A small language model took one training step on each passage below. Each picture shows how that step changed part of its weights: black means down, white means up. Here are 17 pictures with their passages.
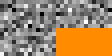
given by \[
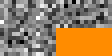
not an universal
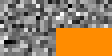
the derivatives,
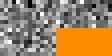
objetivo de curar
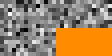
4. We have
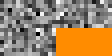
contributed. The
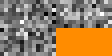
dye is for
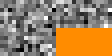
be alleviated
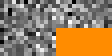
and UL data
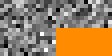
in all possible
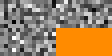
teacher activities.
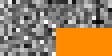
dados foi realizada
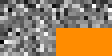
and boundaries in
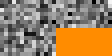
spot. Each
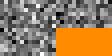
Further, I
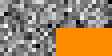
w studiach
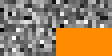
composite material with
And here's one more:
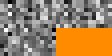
На нашу
